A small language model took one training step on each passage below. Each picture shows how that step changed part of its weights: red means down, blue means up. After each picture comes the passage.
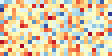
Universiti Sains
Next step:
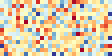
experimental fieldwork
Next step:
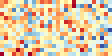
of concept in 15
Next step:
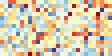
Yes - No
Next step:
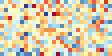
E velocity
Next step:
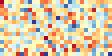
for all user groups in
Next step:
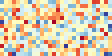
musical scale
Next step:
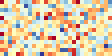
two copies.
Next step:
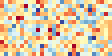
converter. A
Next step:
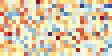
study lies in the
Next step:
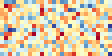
early life stages
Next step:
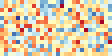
the patches
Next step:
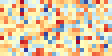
to hand path should
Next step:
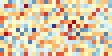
18 years of age with
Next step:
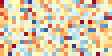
for a period of
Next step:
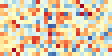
a Si sample is
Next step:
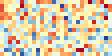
is made. This
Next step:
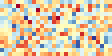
and alert
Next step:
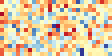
created out of the
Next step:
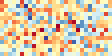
the screen.
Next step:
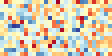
predictors of
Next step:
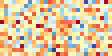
See standard of good
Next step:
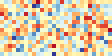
digital images.
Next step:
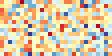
the bastion of
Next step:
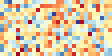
been funded by
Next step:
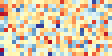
Isolation and
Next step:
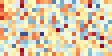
is crucial for
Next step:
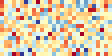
difference of 5 K
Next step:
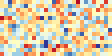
the clinical
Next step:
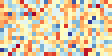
a just and
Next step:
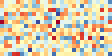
considerable difference in
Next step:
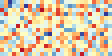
national governments and
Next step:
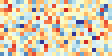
x \leq
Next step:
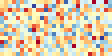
context analysis,
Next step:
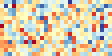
a decisive role
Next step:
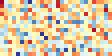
for parameter values
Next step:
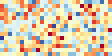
can deliver a
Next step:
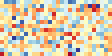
Determination of
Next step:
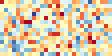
are under axial
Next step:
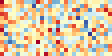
in identifying
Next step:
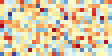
significant differences among
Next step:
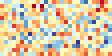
up an alternative
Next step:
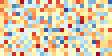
the two types of
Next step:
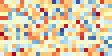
means of green
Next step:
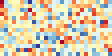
for sustainable
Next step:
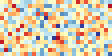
postpones the
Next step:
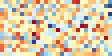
precision range of
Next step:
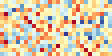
it affects more
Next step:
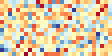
collaboration and
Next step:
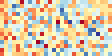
the banking
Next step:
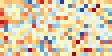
to the health sector
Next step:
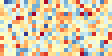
a member of the
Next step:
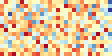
no literature has
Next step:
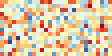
of RF module
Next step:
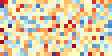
design, modest sample
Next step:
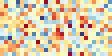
Benatar and
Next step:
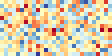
biological properties of
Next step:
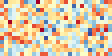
due to decreases
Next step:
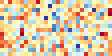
is lighter than
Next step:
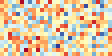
the introduction of
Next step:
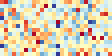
Figures Table 1 -
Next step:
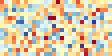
each treatment The images
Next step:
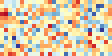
being aware of their
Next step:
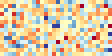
On plotting
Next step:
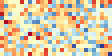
main geometric
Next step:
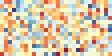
space of the obtained
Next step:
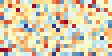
effective way to find out
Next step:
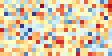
perfect for
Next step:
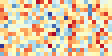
makes teachers so
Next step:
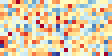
action or deed
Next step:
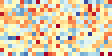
its potential as a
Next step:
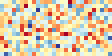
m, on dead
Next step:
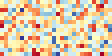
which can direct man's
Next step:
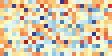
say. I
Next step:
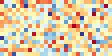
reports was 336
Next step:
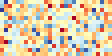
movement of a
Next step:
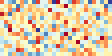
social media in
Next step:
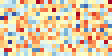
simplified as a
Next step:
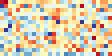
modest voltage
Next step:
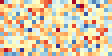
on its ability to
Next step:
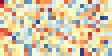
values of h , the
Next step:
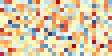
model in capturing
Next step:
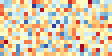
dB), the proposed
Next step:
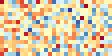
more difficult to
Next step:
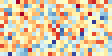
be searched by
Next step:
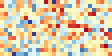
are made: 1.
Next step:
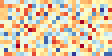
were distributed,
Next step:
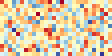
data regarding this
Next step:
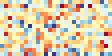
agreement between provider
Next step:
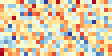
remain a significant
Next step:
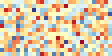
circle on a
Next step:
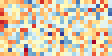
to identify the type
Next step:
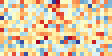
inference using maximum
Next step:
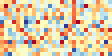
a look at
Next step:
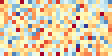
the proportion of
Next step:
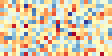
They are found in
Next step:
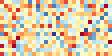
condiments) and
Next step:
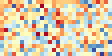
to say that this
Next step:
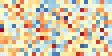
timescale in
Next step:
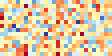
been implicated
